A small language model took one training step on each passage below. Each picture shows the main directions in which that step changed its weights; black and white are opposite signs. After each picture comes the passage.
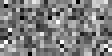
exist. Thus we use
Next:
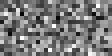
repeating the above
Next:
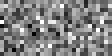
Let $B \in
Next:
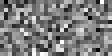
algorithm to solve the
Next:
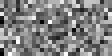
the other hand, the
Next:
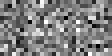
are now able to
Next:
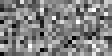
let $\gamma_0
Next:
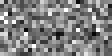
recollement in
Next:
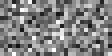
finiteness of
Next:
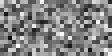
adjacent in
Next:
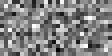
specific grant
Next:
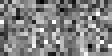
special case of the
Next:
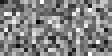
reduces to
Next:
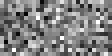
that condition $(i)$
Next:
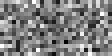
ensemble from
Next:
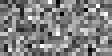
Added to that
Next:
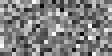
a state set with
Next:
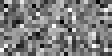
z \leq 1
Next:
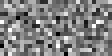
measure $\rho$ has
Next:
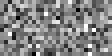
of finitely generated
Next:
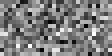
higher Chow
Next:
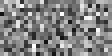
the ratio between
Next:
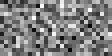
noted above, this
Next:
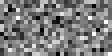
consequence of the above
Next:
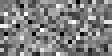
$t \mapsto
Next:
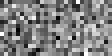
$\tilde Q$, for
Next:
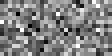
3$. For a point
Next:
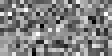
denote the regular
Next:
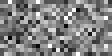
\proclaim Lemma
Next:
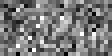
symplectic Lie
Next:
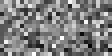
the proof of the
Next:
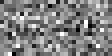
is enough to show
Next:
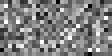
, \quad \forall
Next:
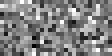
Notice that
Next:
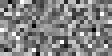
of an option with
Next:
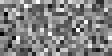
a couple
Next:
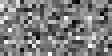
where the order on
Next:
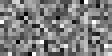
we say that
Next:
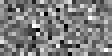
)$ be given by
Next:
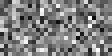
div} (\theta
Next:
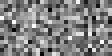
parts (see
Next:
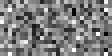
we define, for
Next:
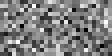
\weight \vert
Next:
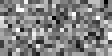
closed 1-form
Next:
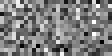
the presence of
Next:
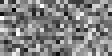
the multipliers
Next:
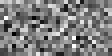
also is not equal to
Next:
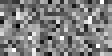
positive numbers there exists
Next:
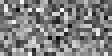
function. Moreover,
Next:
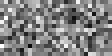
need some reference
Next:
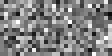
symmetric operators of
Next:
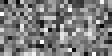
this to parameterize all
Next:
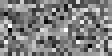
on the base
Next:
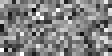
\subsection{Proof of
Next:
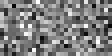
QR code
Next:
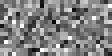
We cannot prove the
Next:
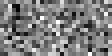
rv is in
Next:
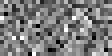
number $p$, the
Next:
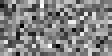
the triangle.
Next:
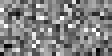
are given by {\small
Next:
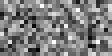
allows us to
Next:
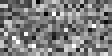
for some holomorphic
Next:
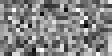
polynomial involves
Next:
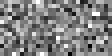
is easy to
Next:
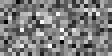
the ROI
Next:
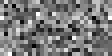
set $B$, where
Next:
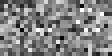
a variational point
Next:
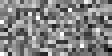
following iteration:
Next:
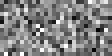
fix $M =
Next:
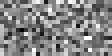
a nonconvex
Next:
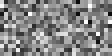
Cauchy integral
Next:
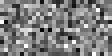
there exists a prime
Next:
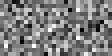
including the
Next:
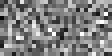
functions $\phi$ of
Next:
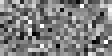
a map $\ex
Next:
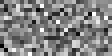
even. Moreover,
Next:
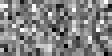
\in \Sym
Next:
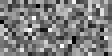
described above, for
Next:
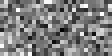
and (b) of
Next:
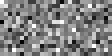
i \ne j
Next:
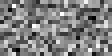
is taken over
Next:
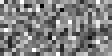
Math. J.
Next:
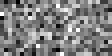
the two terms in
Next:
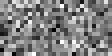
an injective Lie algebra
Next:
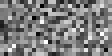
a price of
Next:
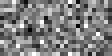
made precise
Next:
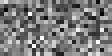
lower order terms that
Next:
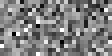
computation time and the
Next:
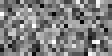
allows this
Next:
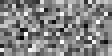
that $K$ can
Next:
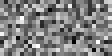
order 1, that
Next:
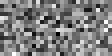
we are here only
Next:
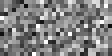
partial metric space.
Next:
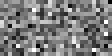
This text has been
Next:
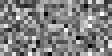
of the norm
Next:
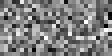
over the integers,
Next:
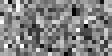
this text, and
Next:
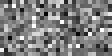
\zeta$ and
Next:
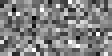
variable fractal
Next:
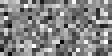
while we can only
